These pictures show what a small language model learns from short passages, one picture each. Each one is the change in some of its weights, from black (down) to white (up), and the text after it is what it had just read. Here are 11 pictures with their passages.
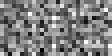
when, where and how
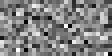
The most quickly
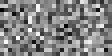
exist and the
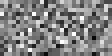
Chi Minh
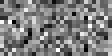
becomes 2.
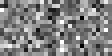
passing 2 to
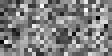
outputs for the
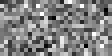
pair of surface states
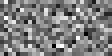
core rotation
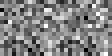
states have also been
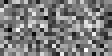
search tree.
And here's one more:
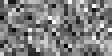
property only for
